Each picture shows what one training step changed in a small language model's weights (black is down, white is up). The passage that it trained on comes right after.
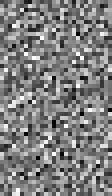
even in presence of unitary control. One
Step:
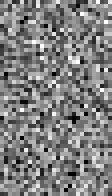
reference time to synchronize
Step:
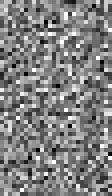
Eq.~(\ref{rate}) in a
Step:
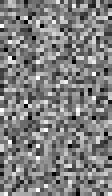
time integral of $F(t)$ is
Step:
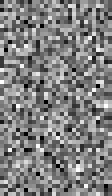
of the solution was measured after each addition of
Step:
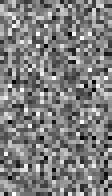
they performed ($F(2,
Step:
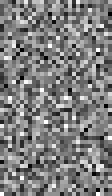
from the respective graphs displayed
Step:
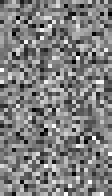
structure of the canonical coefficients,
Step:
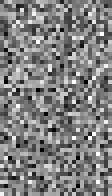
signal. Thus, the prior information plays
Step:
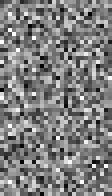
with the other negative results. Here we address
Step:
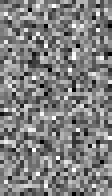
Please select up to 5
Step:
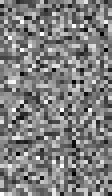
large number of unwanted steps
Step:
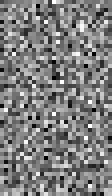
result in a mapping plus a
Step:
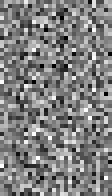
\section{Layer 2:
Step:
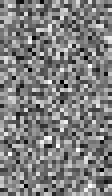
as to overcome the singularity effects
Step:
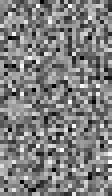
formalism to discuss the statistics of the
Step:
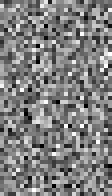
corrections at $g=g^*$,
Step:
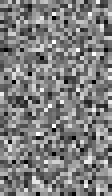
filtered time series is in green. Figure
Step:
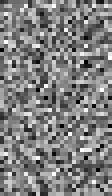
in the UK”, *long
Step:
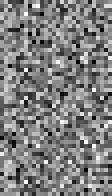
to define and justify
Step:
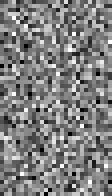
such as image compression and format
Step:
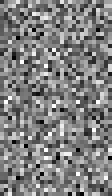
spectra and the same parameter $B$ as
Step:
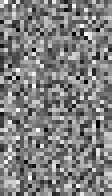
habitation and development because of both
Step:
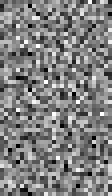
(alprazolam) or
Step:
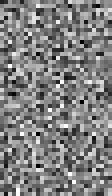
the two images. The future work will also
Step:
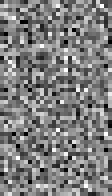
are as similar in property as possible to
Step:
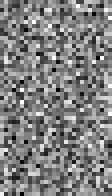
energy and delay relative to the optical
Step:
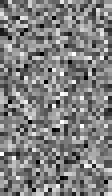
potential. Slight changes in these parameters were
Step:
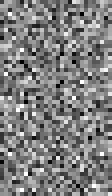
subsequent works). For years the
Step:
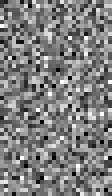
a statement of the form $P
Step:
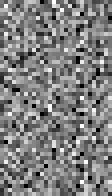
mediating token selection through
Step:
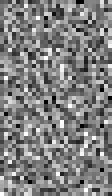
and teachers' conscientiousness
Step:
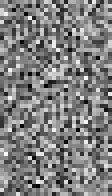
+ + + Terpenoids +
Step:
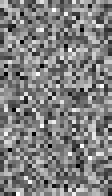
Dwarfs} The benefit of
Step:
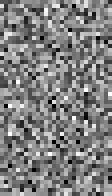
The result is indistinguishable
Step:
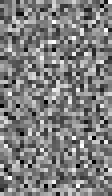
volumes, wet sections and
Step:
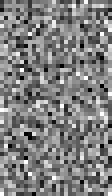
of $\gamma \approx 1$, which does
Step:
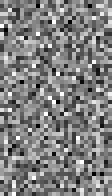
equivalent to about 4000 kg of
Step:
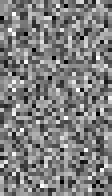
chosen intentionally and consisted of
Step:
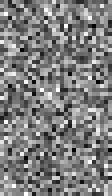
are systematic and may give valuable
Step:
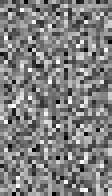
strongly coupled field theories.
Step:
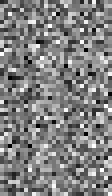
detail the transition from $v=12$
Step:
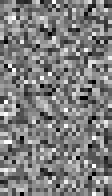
has started to critically discuss
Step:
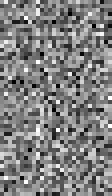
for each population into the factual probability,
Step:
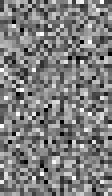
past 16 years and had chronic
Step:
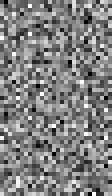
uncertain conditions. To meet such
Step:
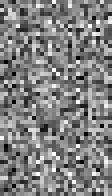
to their corresponding thermally scaled initial
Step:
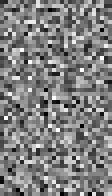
all three performance issues, at least one
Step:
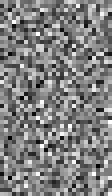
the order effect between adjacent
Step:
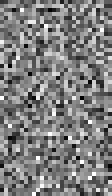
all the events with excitation number
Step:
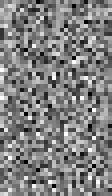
of human heart. Physicians
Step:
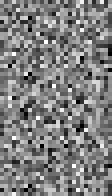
concern in India only
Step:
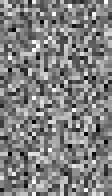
twisted-mass quarks
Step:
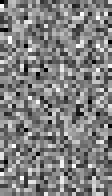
datasets and compare it with the
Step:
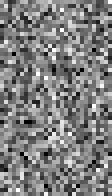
and references therein for details about the
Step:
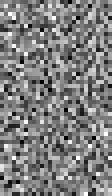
root) was also observed starting from
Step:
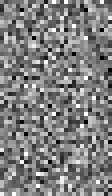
Mandalay Region and most
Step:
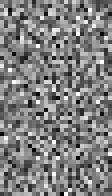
new revolution in the history of
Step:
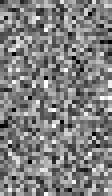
the energy. We discuss the implications
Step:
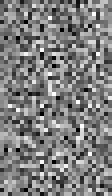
in artificial intelligence
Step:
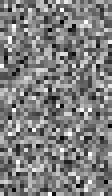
quasiperiodic models. For the
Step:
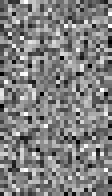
wastewater in the second WWTP
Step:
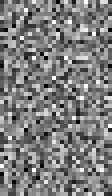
details of the deuteron wave function
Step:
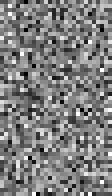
by a mixing layer. \newblock In
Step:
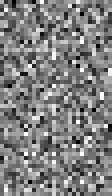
algorithm based on a trapezoidal
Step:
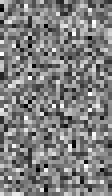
Phase diagram of nitrogen at
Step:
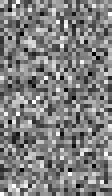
control. Inflammation is
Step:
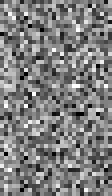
with them to improve this system to be more
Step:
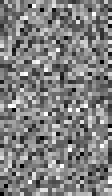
LC phase to the CV state.
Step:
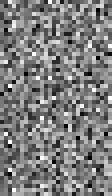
same experimental predictions of Eq.
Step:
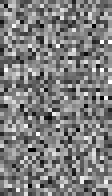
quality. In other words, ontology
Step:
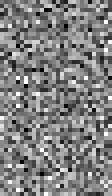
along each span but they can change
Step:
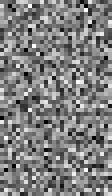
of a merging tree
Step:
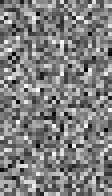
the JEFF-3.2
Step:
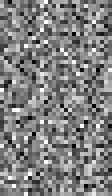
egg-whites approximately were
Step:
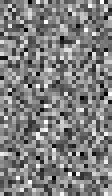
we can define $L/2a$
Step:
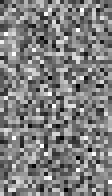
funds and those in need of them.
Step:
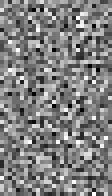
factors), then this formula implies:
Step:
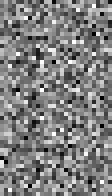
0.33 dex. Therefore,
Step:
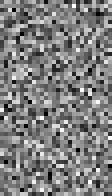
visible. Last maxillary
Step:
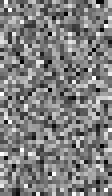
assigned operation in the
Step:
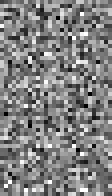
only the electrons but also the valley
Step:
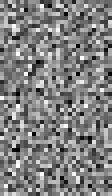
For instance, By proper definition of the
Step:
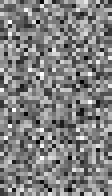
algorithms and unveil the superior of
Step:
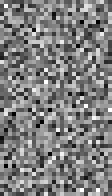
produces the FMRIB
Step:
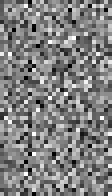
\emph{entropy}, is an
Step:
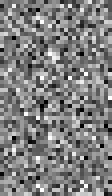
In this case as well, the number of
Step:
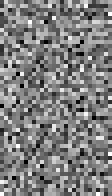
out of the digestate, the
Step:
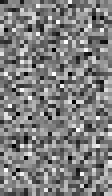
the qualitative and quantitative
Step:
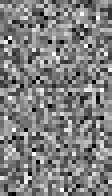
season, which has acted as an
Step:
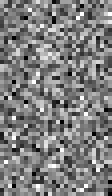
We use the total energy formulation with detailed
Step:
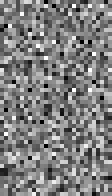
level of autocorrelation. Figure
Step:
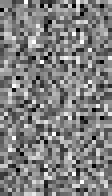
with ossiculoplasty
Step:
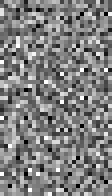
magnitude. On the other hand, for
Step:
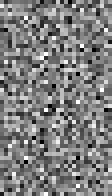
employee, career development
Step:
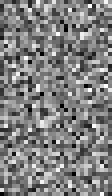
of the DeepWalk algorithm.
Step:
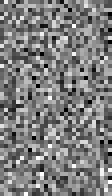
in root collar and dry mass
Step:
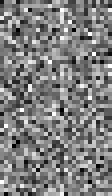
and different from Nixon (2009)
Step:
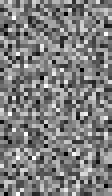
given in Table-2. -
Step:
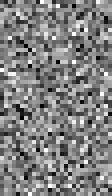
spins are not equivalent (see,
